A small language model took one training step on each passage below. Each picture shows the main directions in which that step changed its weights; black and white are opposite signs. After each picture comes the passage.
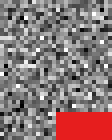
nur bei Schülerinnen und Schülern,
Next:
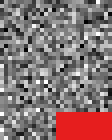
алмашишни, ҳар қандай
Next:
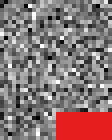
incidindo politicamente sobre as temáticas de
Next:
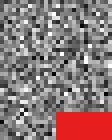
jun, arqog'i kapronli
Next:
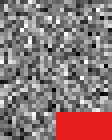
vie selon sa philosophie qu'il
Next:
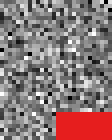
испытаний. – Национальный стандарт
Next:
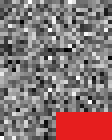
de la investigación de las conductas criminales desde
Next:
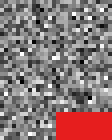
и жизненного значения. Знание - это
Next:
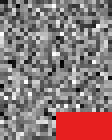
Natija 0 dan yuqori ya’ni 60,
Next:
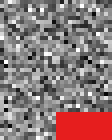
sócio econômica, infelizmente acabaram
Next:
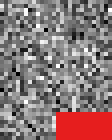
niet goed gemaakt kan worden. Het
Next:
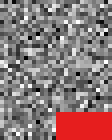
ички ишлар вазирлиги билан
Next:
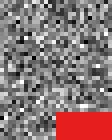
То есть цель должна быть
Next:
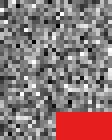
Firmeza de los frutos de pepino Se
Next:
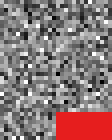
заглиблюючись у докладний
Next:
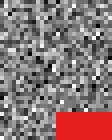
ilmiy manbalar asosida tahlil qilindi. Shuningdek,
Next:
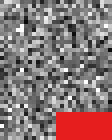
эстетическую* [6, с.
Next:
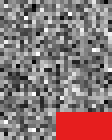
ve K12 olarak kodlanmıştır.
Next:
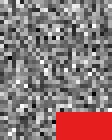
D. (2020). Dijital Çağda
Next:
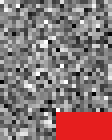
perfil, atendiendo a la reiteración de
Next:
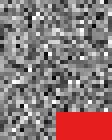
tijorat, ham ijtimoiy uy-joylarni rivojlantirish
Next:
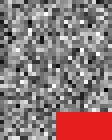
नमूद केले
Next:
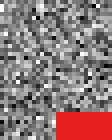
diod lampachalar, batareyka,
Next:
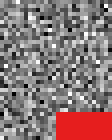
кўмаклашувчи тежамкорлик
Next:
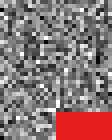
redor dos antibióticos tiveram seus
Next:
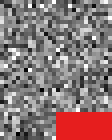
approach is applied. Within the
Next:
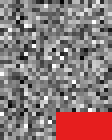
memiliki penampilan baik dan rapi meliputi
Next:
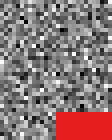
interactions influencent peu la satisfaction des
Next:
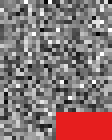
прийняли участь 124 волонтера
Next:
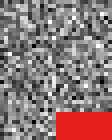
kapitali o'rtasidagi bog'liqlikni
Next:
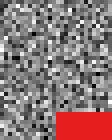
do Método dos Elementos Finitos**.
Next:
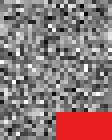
первостепенное значение для науки,
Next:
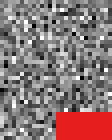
Siyah Kalem'e ait bir cin
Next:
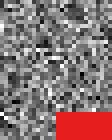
насіння тестової культури під час
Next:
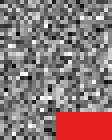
Ensuring investment and infrastructural
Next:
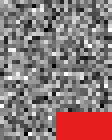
genotypes, which indicates a negative
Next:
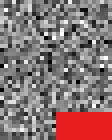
pays avait un record ESG
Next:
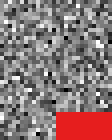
“La integración de las tecnologías no es una
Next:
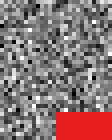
Kinder voneinander lernen. Mit ein
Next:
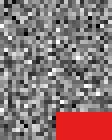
в кожній час ці природи знаходиться
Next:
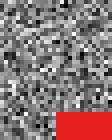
Negeri 5 Denpasar Tahun Pelajaran
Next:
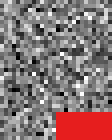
JOURNAL TA'LIMDAGI
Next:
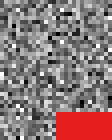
54,1 Колпинское
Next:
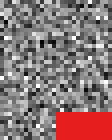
многоуровневую природу факторов
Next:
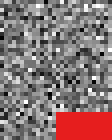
а также опекунами, педагогами и
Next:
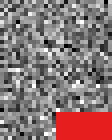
(рис. 5) Щоденний час
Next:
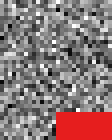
levn eller konstruktioner, der er
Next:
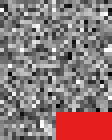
mamlakatimiz kabi rivojlanayotgan davlatlarda xalqaro
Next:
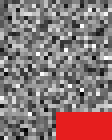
qonuniyatlari - Yuklamani
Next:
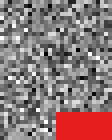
erta bahorda o'sib chiqib,
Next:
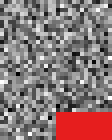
P.M. SCHWARTZ,
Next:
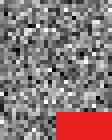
qishloq hayotining oddiy manzaralari,
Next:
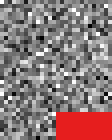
ҳам қамраб олувчи қатор
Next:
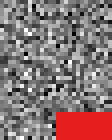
by each step can encourage
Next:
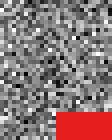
va boshqarish jarayonlarini yagona tizimga keltirish
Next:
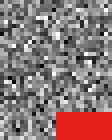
clairement dans *Les Femmes
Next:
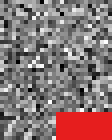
ta'lim-tarbiya ishlarini
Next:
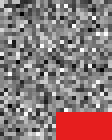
шире кукуллуса,
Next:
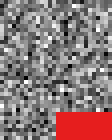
l'internalisation est recommandé et
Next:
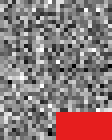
en la zona de Tizapan el Alto
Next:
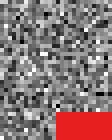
alanındaki çalışmaların bazılarının zaman içinde
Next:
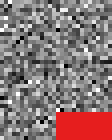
туберкулезом (ТБ).
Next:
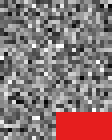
2. Petrova LM. Innovative
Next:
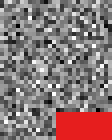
yuqori qo’shilgan qiymatli yangi turdagi
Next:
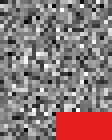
(grandes surfaces et petits
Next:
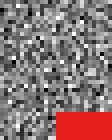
esa paxta terish mashinalarining texnologik
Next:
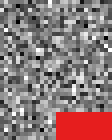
инновации, внедренными в
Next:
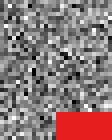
sisteminin duygusal değil,
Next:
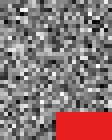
en esta sección y que están asociados a la
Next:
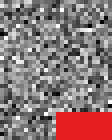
Instituti magistranti Xamdamov
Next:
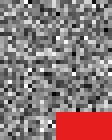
deganda qarzdorning aktivlarini kam
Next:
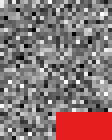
amalga oshiriladigan tadbirlar kiradi.
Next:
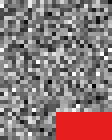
berish va tiklash imkoniyatiga ega
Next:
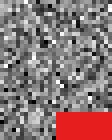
ta’lim sifatini boshqarishning iqtisodiy
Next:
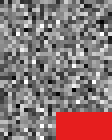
p_{\dashv}$. Da p minimal
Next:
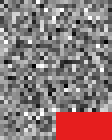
Respublikasi Ta'lim va fan ministrligi
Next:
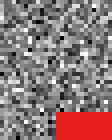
Maqola. Mahalliy jurnal
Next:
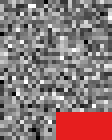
un trabajo de campo intensivo y de
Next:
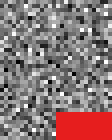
research studies and certain theses.
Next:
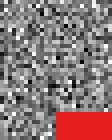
بمخاطر التقدم العلمي
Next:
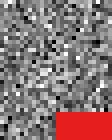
conocimiento bajo el uso de las TIC eficazmente
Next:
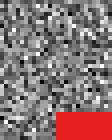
Davis, Carrie Breton, Doug
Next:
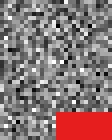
обеспечивая интеграцию новейших технологий
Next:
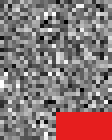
el informe de Comportamiento turístico, a partir
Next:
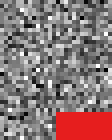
ko'rsatadi. Bola faoliyatini uyushtirish
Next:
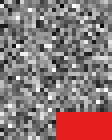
modulação autonômica cardíaca durante
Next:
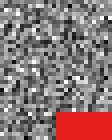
tadqiq qilinishini bevosita xorij
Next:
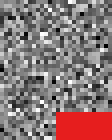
солюбилизация фосфатов
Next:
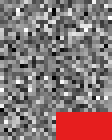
uchib o'ta olmaydi. Shu usulda
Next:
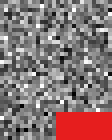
classificações estabelecidas de acordo com o
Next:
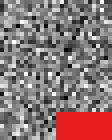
Xalq ta'limi tizimida
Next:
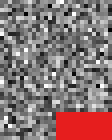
jusqu'à la tombée de
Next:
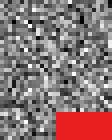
Chama a atenção, contudo, que há
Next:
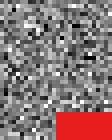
Primária em Saúde, Ministério da
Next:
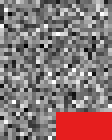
Standortkartierung (LP)
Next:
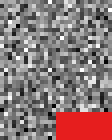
офицеров запаса в СССР
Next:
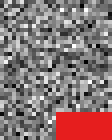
izlanishlardan kelib chiqib,
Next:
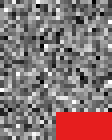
0.95, recall kelas negatif
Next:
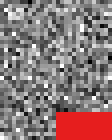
die kognitiv gut sind, haben eher
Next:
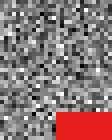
из различных секторов экономики, знаний и
